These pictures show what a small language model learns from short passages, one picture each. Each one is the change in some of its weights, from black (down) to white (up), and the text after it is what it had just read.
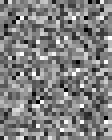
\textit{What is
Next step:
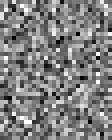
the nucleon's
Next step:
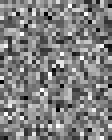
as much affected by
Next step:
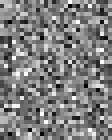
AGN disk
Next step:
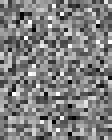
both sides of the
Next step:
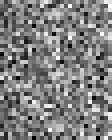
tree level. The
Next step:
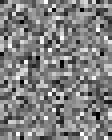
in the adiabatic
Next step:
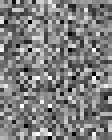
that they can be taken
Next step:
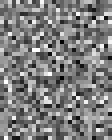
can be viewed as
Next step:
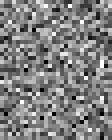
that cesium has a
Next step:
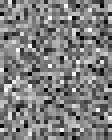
corresponding procedure,
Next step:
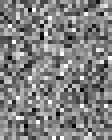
A gas ionization
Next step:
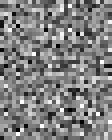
liquid fraction
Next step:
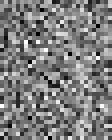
and repair works
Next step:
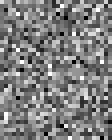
normal pattern and in
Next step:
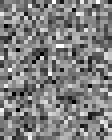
conventional CC
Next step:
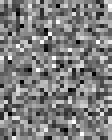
the one-loop mass
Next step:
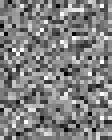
The Regional
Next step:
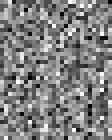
Diondo d₂
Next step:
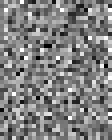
4.7 Formatting
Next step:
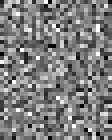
Concerto, and
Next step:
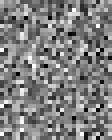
picture we have
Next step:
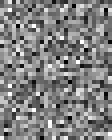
exhibition of
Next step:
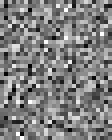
of Achievements
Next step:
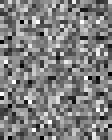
a unified model for
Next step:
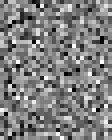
The proposed NNs are
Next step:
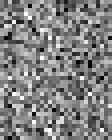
access to ICT were
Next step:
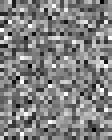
being a factor of $\sim
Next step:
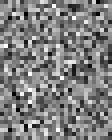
H4: there is a
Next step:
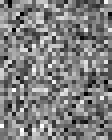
was obtained by heating in
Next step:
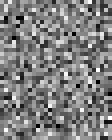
and their Relatives
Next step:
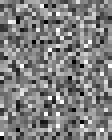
During this stage,
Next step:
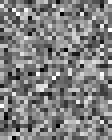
influence the work reported
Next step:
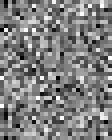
short length, we
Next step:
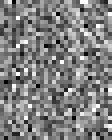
correspond to the same
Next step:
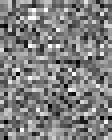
rate of reaction is
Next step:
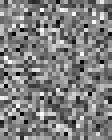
deliverables. 5
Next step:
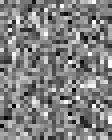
state on the same sample
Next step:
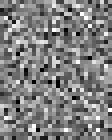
Approach, as
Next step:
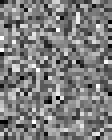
nearest to us,
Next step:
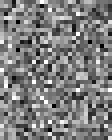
conclusions in
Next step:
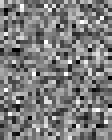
dynamics as a tool
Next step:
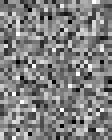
the section on food
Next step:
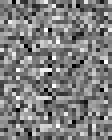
was then calculated, where
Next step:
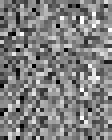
characteristic velocity
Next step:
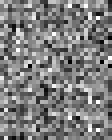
described as follows:
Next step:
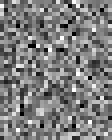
to guide project
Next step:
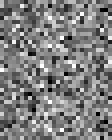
Accuracy of
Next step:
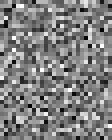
reduction in the use of
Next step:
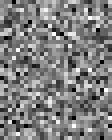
have seen that it can
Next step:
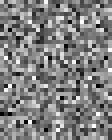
Constant is included
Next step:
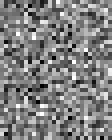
the items of
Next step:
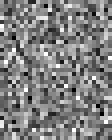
compared to the corresponding scales
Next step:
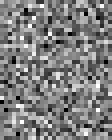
from our 5-fold
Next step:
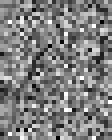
\end{equation} where
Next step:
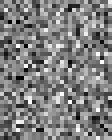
to unravel a
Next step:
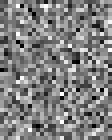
their positive impacts
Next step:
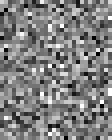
patients in each
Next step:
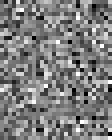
to associate to the set
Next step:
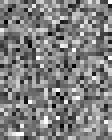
applicability. Our method
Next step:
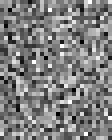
differences between the two
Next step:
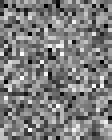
spun down mainly
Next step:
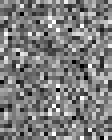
Protocols and
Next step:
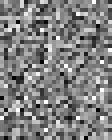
can conduct a
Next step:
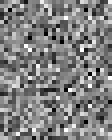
close contact. The
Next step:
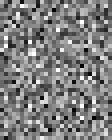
x) d\alpha,
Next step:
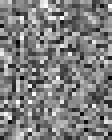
of being deep enough
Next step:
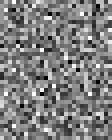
S, Damayanti
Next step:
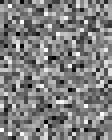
scheme contains three
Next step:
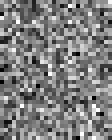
states [10]. The high
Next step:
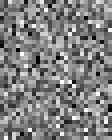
statistically significant ¹
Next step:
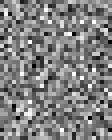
\tilde P_\nu +
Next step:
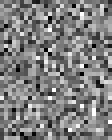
and even virtual
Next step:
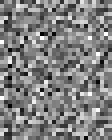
the appropriate
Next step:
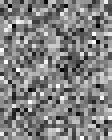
group areas of central
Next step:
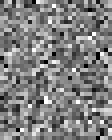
were also subjected to
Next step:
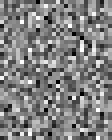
biasing voltage
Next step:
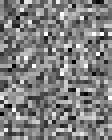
the nonlinearity of
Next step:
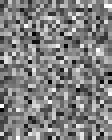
2 and 3 had p values
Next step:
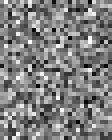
For question (15),
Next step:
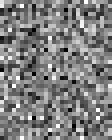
environments [6],
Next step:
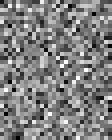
and mark it by a
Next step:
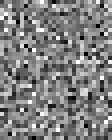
defines the period of the
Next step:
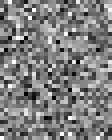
that classifier.
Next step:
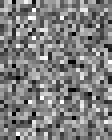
of the velocity of
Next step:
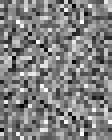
and maximum distance of
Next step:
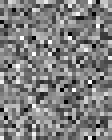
again. If the
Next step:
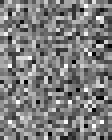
as the source of
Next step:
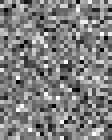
regions with positive
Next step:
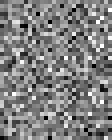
produce and receive
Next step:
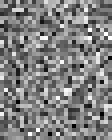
that this interpolation
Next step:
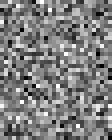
relations. In the past
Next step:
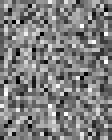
and column, and
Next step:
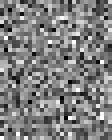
cause variation. In
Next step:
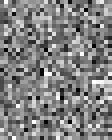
and is frequently used to
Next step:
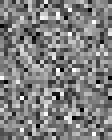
average SST value for
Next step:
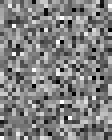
all the test conditions. Figure
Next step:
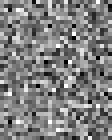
accounting. Table
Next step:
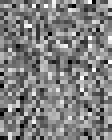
true velocity
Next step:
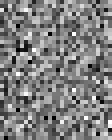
of magnetic flux
